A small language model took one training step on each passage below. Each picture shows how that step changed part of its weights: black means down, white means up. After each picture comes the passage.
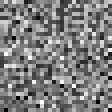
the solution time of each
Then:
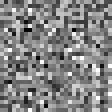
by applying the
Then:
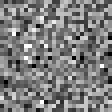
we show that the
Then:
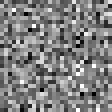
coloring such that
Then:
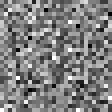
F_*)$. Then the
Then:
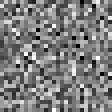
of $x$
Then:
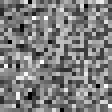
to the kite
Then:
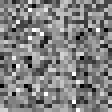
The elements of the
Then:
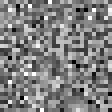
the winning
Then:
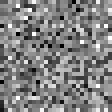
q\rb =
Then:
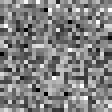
large departures
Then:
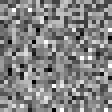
this construction is natural,
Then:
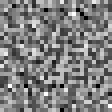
in the induction
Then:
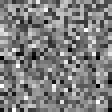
We cannot know
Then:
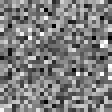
name of CQ
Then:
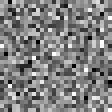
may just sample
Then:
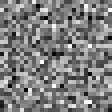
examined in the
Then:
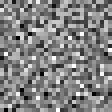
is $-\check
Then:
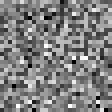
1 + partie
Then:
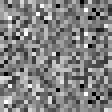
a network
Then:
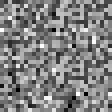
defined over $F$,
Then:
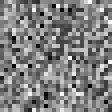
consider two equations of the
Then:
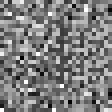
to spherical
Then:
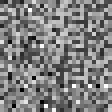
each iteration
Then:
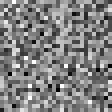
performed by
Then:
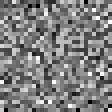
de Lie des
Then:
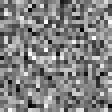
to $w$, then
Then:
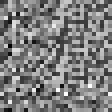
nonlinear diffusion
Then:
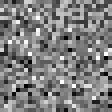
the closure of
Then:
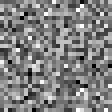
the neural
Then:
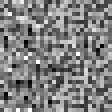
to at least
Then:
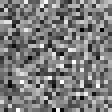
d$ such that
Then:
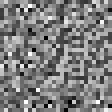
on $I$ then
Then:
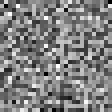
process with values in
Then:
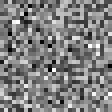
right half
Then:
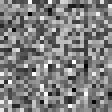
still have
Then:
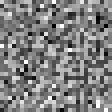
precomputed using
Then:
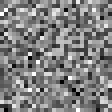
comme dans
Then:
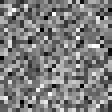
}\text{ with
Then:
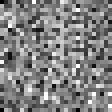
\kappa$, we denote
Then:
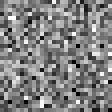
wave can be
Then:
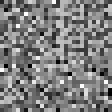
considered as
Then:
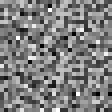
$ (initial
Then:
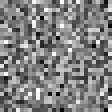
after finitely
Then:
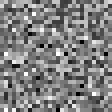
case when $ \ d
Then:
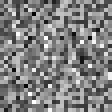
systems with a
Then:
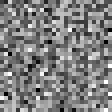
hand, as $\zeta
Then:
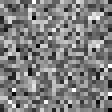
\[ \aligned
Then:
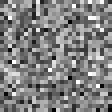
Y G(X)
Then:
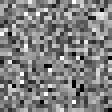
addition that this
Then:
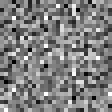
In the third
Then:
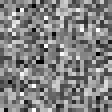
are convergent,
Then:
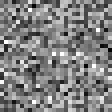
The connected component
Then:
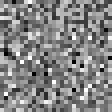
the smeared
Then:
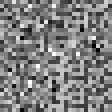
is at most
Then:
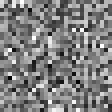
only if there is an
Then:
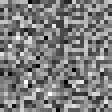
$M$ has only
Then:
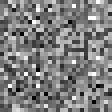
: X \times
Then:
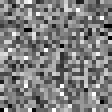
first convert the problem
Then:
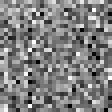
T/d$. Then
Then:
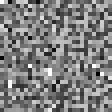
degree $2$, we
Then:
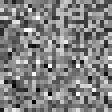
the contrary.
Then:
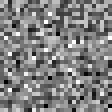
polynomial equations from Proposition
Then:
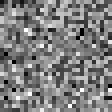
assume that the graph
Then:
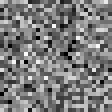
$H$ and a
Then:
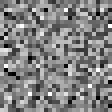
a perfect
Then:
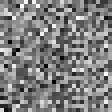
free} as a
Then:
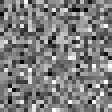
of quivers
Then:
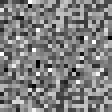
$P \subset
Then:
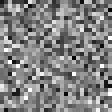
constant mappings
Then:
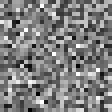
free shifts
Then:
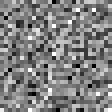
(marked with
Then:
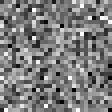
the gammas
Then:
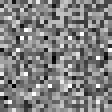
is the family of
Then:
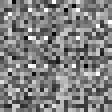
vector valued function
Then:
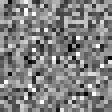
field $E =
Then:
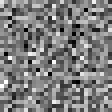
now in position to
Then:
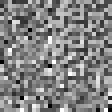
representations of a class
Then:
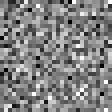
a graph such that there
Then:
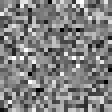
as above \bee
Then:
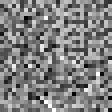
statement of the
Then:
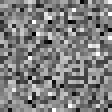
T. Lee,
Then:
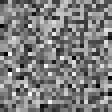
particular, to the
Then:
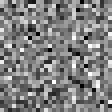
of holomorphic
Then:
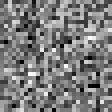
requirement of
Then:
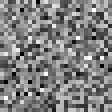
University of
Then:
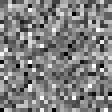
$\D$-module is
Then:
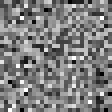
suppose that
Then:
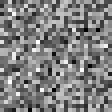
can be approximated
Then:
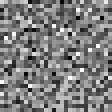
$w$ be a
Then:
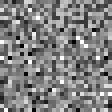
the initial
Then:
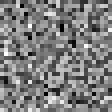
industry is
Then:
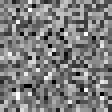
The first question
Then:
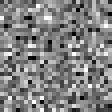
collocation points
